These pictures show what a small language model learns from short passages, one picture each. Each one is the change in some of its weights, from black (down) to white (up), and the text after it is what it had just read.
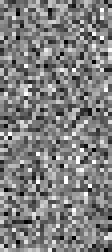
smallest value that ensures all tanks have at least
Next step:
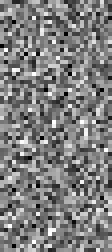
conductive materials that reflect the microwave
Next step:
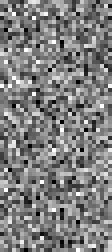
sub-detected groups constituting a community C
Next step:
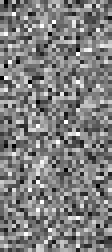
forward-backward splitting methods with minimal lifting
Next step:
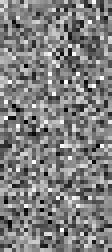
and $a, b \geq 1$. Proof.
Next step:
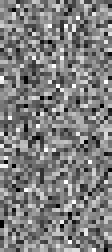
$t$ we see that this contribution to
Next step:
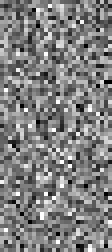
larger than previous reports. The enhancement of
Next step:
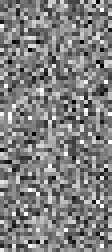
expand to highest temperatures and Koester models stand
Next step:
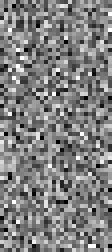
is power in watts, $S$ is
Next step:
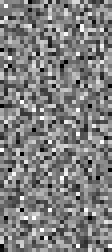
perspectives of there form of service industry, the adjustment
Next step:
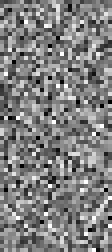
= 2N$ and $M$ is (up
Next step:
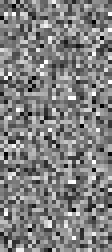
in the case of the component separation problem as studied
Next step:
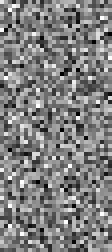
HBE Caco2 THP1
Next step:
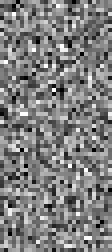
the clustering with more clusters. \subsection{SDE
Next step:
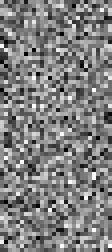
move in the case of a filtered manifold, since
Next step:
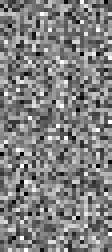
fault occurs, the controller prompts the
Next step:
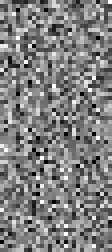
mixing-angle) octet-singlet mixing
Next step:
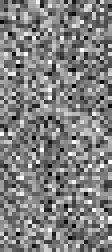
operation procedure, and follow-up time were among the
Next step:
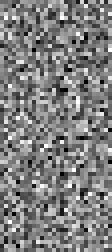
found the same disorders as his brother.
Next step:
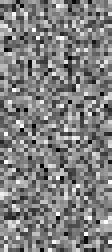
the $\langle dE/dx_{res}
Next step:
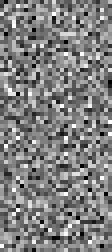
\hspace{20pt} \includegraphics[width =
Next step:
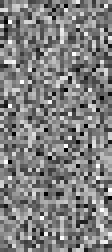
except Dhaka and Chittagong,
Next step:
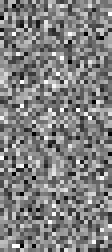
is 80\% higher than the central value, to be
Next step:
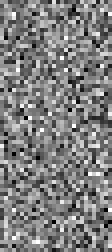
pathways. Addressing this challenge will require
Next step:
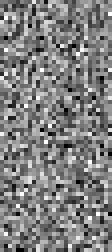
has its advantages and drawbacks: the
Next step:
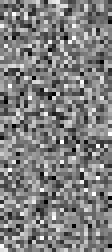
that the diagonal entries of S are ordered by decreasing
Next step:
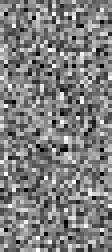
\partial} \newcommand{\re}{{\rm Re\
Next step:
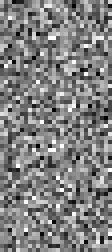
systems for payments. The number of transactions
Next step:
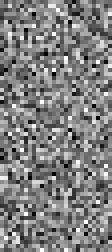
and Reconstruction: A Novel Method for
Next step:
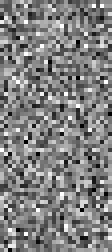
The game ${\mathcal J}_\Gamma$:} Let
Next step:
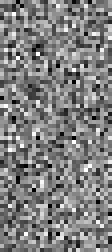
the throughput of the $ i ^{th}$
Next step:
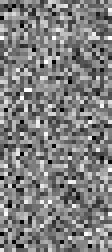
out with the support of the Interdisciplinary
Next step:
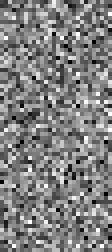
rates are equal, the lifetime $\tau$ is
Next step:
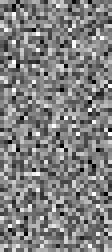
the Lippmann--Schwinger formulation together with
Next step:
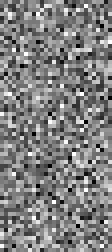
techniques to obtain flexible nonlinear approximation spaces. {In
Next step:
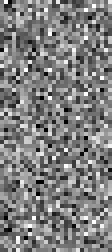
across 18cm thick 86cm tall N:
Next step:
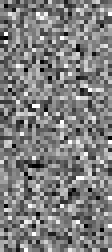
maps $\E/\F_i$ isomorphically
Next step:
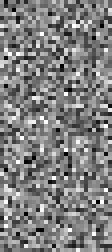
if and only if for $\mu$ and
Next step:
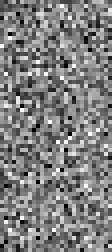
be done by considering a single parameter represented by the
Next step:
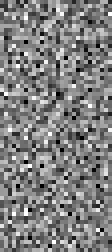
of cancer cells to IR (i.e.,
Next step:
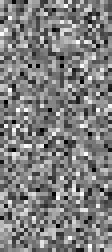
derivative **11**. Treatment of complex
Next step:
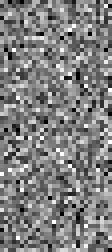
qualitative. The quantitative research method deals mainly with the
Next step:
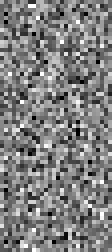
Das et al., [18] were carried out
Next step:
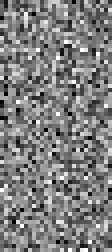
with gas-operated, halogen,
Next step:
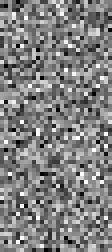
a potential erroneous boarding if
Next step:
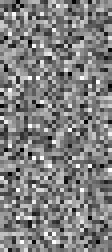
the hock joint to the metatarsal
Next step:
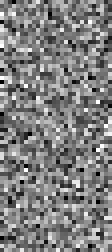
difficulties in their online learning, it shows in
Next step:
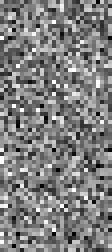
changing polymer concentration, rpm and temperature.
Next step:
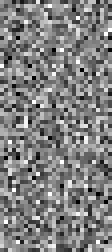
extraction method. The present investigation reveals prominent
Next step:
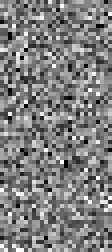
follows This report includes the main objectives of the
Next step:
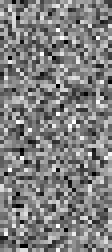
K_n 's are labelled. Fig
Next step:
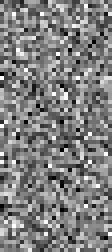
this level, students often feel shy and have
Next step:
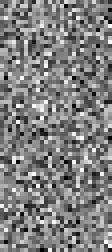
aseptic standards. 2. Nursing
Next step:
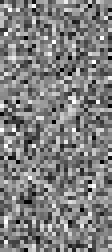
\end{align*} The permutation $\sigma'$ that
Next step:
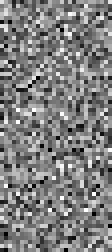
In addition, we may also apply a limitation for
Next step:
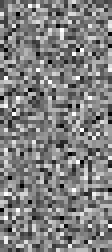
January 19, amending the Basic
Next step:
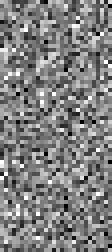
physical interpretation – depend greatly on the choice of the
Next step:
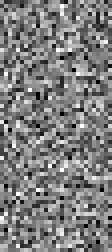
quality of the study was assessed using modified
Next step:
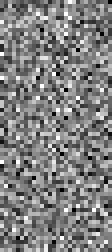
3.1 Edge compass directions The direction
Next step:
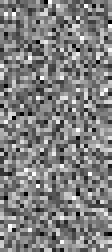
now spoiled for other values of $\hat
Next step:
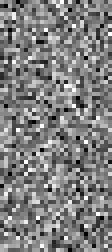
a torus action with a dense orbit, then its
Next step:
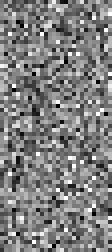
ratio between the measure of $D\cap
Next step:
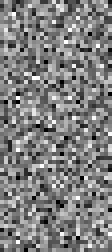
all subspaces. This is to say, unlike
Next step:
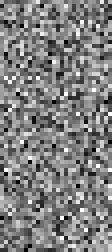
protecting electrical circuit. Power generation
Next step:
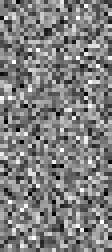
we present some examples of infinite double coset systems which
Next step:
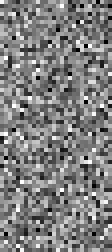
pure codimension 1. Let us take a closer
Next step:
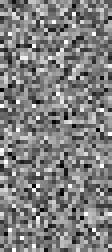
additive under composition, from which it follows that
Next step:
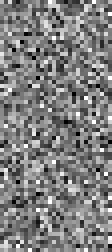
values are strict lower limits. The near coincidence of
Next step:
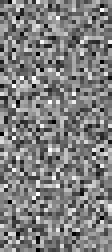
expenditures PE Polyethylene
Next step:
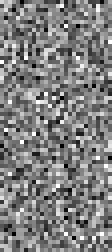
has three mutually disjoint $01$-components
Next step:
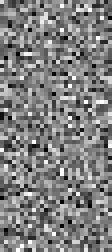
software.[41] This method is used for the
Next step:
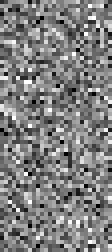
experimental results.** | $f$ [Hz]
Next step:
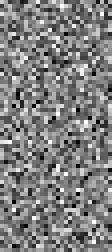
long narrow valley, Erwin,
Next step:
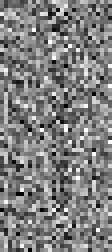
immune system fights against an
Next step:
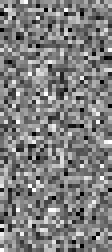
property. \proclaim{Definition} We say that
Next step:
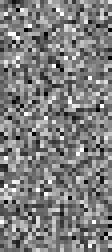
The increase in quality attributes might be due to the
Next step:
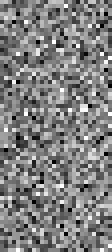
agricultural productivity is indeed the cornerstone
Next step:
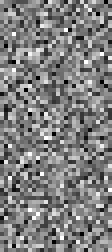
concept here is to determine renormalization group invariant relations
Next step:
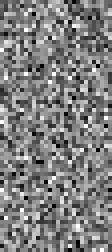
and making possible the implementation of actions oriented to
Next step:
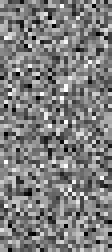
situation. These tests verify that unfairness can
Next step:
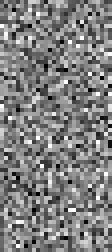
form $\Omega+\pi^*F$ where
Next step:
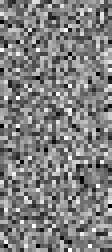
database. The structure of the database can be
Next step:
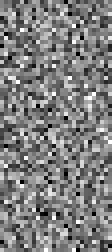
function on the force profile, because a large number of
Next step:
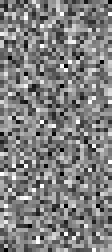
of the non-linear sigma model,
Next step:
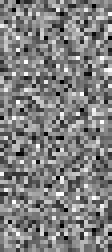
$\Diamond$ & $\Diamond$ &
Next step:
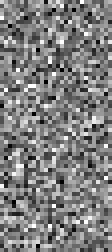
also important; bypass transition occurring if the
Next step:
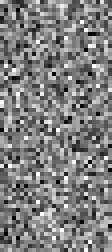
standard while 3.0 ml of colour
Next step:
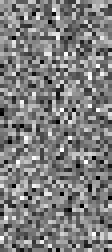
$E_k$. As the grid on
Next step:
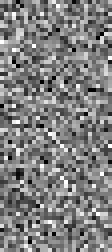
the reliability index was 0.89. Simple
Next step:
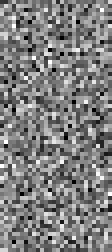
\equiv \int d^3p ~ {\sf
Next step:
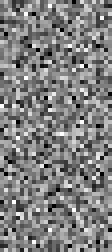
data collection due to the researcher's prior work with the
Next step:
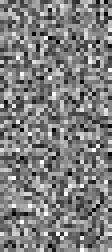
cultural misunderstandings and strengthening the bonds
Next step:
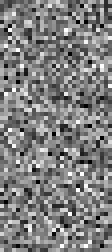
analyze the difference \[ Z_f(t)=
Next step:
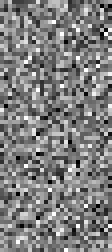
five different intruments spanning $\sim$ 20
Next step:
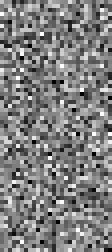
MD simulation in generic liquid states. Under some
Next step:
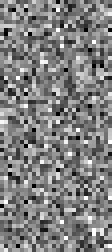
$w$ of $R$ fulfill
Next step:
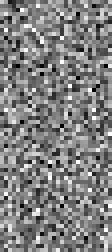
The notion of a {\em non-degenerate}
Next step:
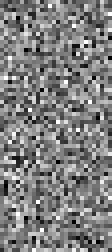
between user and item with Collaborative
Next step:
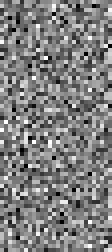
Quan, Xue Yang. Artificial
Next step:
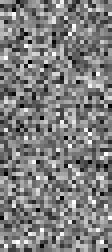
an irreducible $n\times n$ max-plus
